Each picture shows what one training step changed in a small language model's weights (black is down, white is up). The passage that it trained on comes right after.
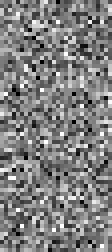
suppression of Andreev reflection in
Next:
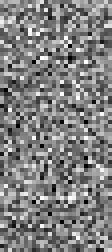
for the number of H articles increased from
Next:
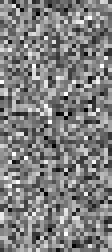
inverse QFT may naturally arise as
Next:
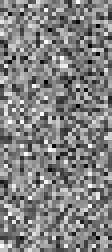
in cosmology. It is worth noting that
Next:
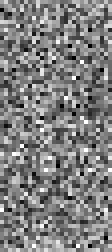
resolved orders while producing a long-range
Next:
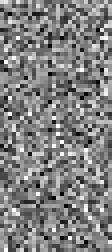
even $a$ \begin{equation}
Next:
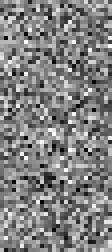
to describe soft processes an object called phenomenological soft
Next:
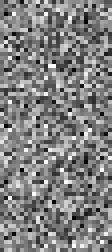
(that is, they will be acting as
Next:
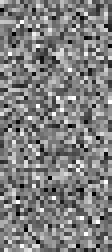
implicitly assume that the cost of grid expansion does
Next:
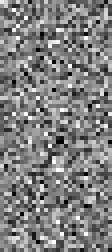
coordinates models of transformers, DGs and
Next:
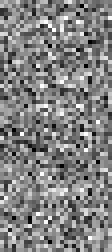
generality $\theta$ can be chosen to lie
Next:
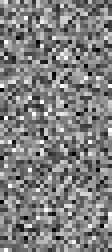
effective potential $V^{eff}(r)$. Here the
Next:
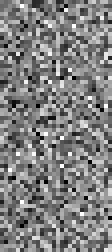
sample, we purged sapphire
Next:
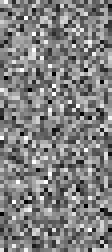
chose the similarity-preserving
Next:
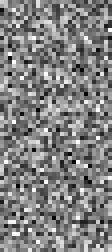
Fermi pulsars currently detected in the
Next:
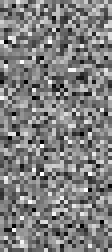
the SNR population and allows us to address
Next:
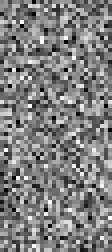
Information Propagation and Feedback**
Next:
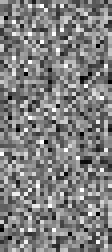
Dean of Graduate Studies and
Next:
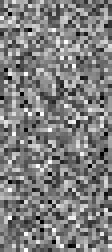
of high risk of stroke reflected by
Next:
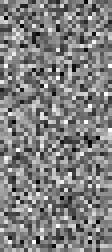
S}= U + Z \tau$, so that,
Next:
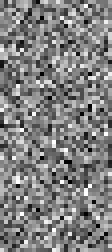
is a moving basin. Radii of
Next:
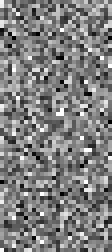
Fig.~\ref{F2}, taking
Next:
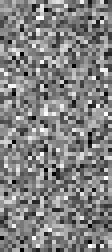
be observed, this downturn appears to be
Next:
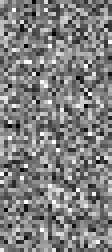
The error bars include statistical and systematic uncertainties added
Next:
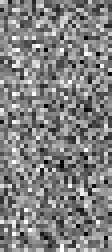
exactly the same as the inversion of the coupled
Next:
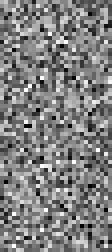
optical satellite images with labels of
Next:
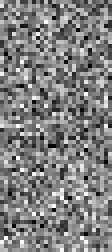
next section we discuss the NSI under consideration:
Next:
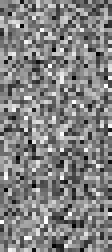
be described by the wavefunction written as the
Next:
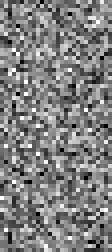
changes of emotions and thoughts are recorded
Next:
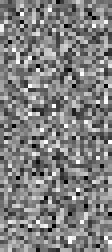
training set used by the forests are reduced
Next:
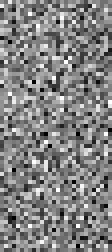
leptons, through Yukawa couplings
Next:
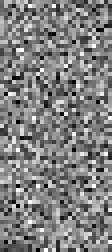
and Arnold (2005), "Why
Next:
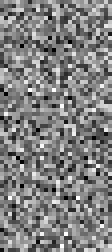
to the low signal range, and that the interpretation
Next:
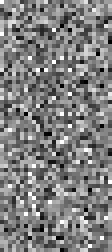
computed in Figure \ref{Fig2}
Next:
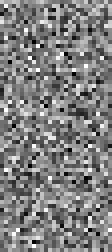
$1$ degree/nT. We find
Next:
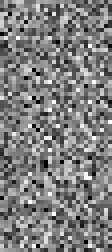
with the shared backup path mechanism and propose
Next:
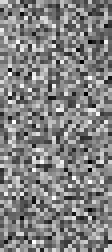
realizations as a function of time. The
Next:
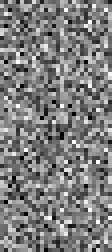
stress well established for glassy
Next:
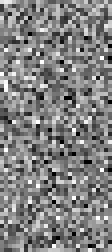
($d=1$), a single excitation from the
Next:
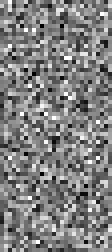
trees. An important issue in any
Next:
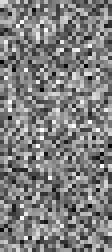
spline functions may prove to be vital component
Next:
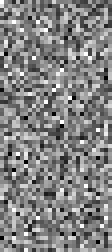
done with the inverse Laplace transform.
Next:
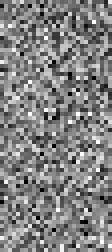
quasi-spherical models. All the relative variations
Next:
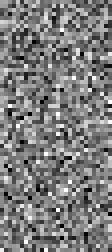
one has $C_q^\alpha(t)
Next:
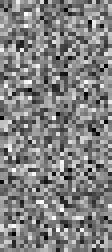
is the radius of Debye sphere,
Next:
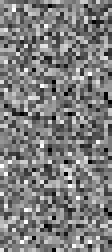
rotational modulation might also depend on the
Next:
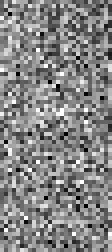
of linear equations for the $r$ parameters. The
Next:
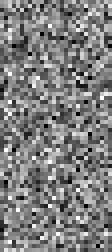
than 0.95. For this reason, we will
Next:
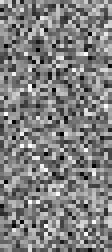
investigation of variable and transient objects in
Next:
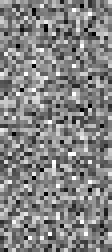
equivariant Euler characteristics for finite
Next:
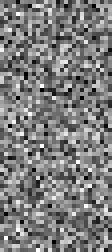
so a correct EoS is required to simulate the
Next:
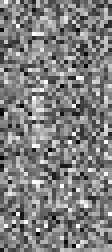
superconductor-insulator boundary and the
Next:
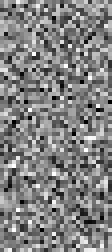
the relationship between the maximum seismic moment and
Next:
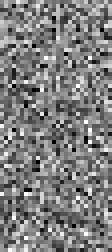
the covariant derivative of the scalars is
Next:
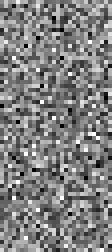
the simpler 3-parameter model of Section
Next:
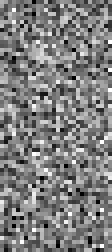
The right-hand side is indeed a sum
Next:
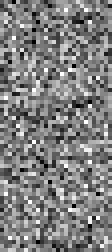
The method of geometric modeling can well obtain the
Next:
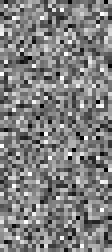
scatterers of the human along
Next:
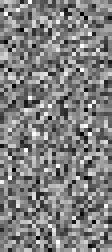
trained to identify primary leptons,
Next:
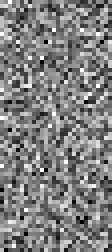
1956). Furthermore, the amount of
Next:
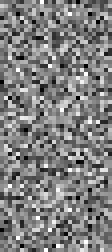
interested. In our simulation, we have performed
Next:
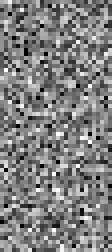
put in a closed form when $\left\{
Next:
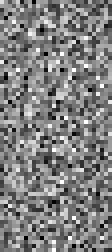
experimental capabilities (and ultimately by fundamental
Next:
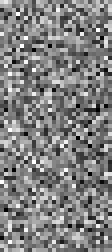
magnets. The temperature gradients are higher than
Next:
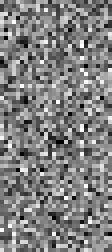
using the PI 7.5 MHz
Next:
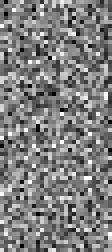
example \ref{ex1} in the
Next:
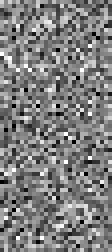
sources $g_A\Delta_\mu$.
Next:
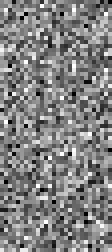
for the different stakeholders,
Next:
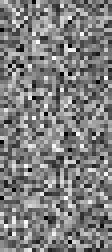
nuclear matter and with the Dirac-Brueckner
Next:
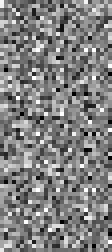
Fig.~\ref{subfig1}, the
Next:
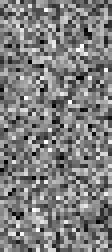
simple connectivity graphs like the 2-D
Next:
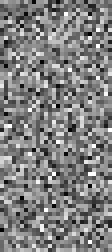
A,B}$ within ${\cal R} \otimes
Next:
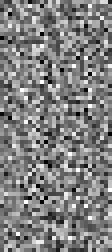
merely on how to obtain a good
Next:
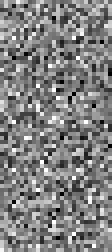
the dispersion relation would be {\it explicitly} strongly
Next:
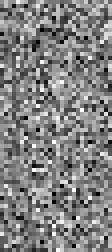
the zero-curvature condition \[
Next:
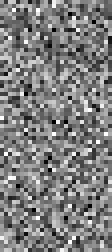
model (orange line). In the bottom left
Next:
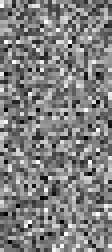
text, we define the Liouvillian
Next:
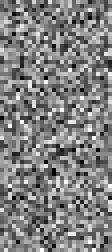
the stochastic processes seem to damp out the
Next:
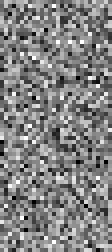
and the damping effect becomes very small. The
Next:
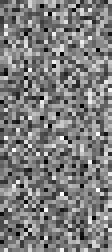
{\enquote {\bibinfo {title}
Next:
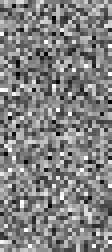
the $b$ axis, and (ii)
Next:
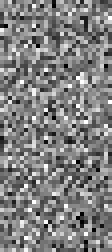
identity as the reference. During the test
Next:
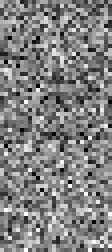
first demonstrate theoretically that supernova
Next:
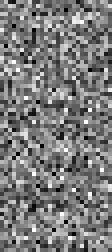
To check how the realism can influence the computational
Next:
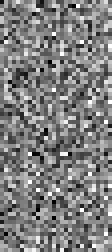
\and {INFN Sezione
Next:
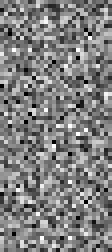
substantial computational power and generate content
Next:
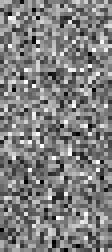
involve the resonance region. % In this paper
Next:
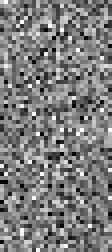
magnetic field $b(t)$, which is then
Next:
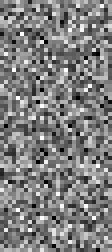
to many types of behaviors, and it even can
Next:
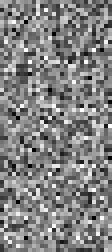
along array columns. These properties make them a
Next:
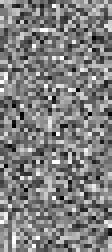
(\theta) =\zeta^2 \Phi
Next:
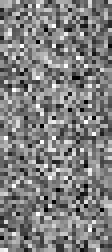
field. In principle, these two effects could be
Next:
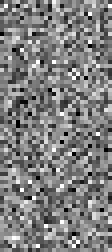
\begin{bmatrix}P_{k}& 0
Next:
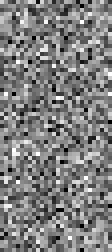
can express $m_2(X)$
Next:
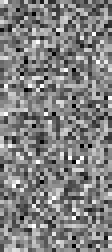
B-mode polarizations produced by gravitational
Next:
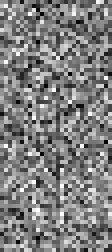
difficulties of gauge-Higgs
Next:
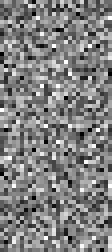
A. Appignanesi and R.
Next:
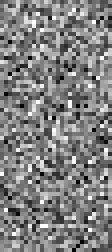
observed in high-sensitivity spectroscopic studies
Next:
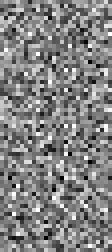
to a high acceptance region of the
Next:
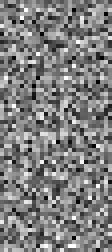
Extended Abstracts of the
